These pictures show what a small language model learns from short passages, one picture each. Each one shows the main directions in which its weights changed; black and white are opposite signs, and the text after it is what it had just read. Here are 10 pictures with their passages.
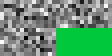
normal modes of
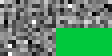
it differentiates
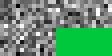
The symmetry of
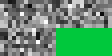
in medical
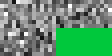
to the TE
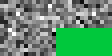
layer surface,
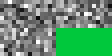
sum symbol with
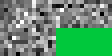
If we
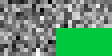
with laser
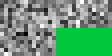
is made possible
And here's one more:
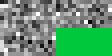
other directions and
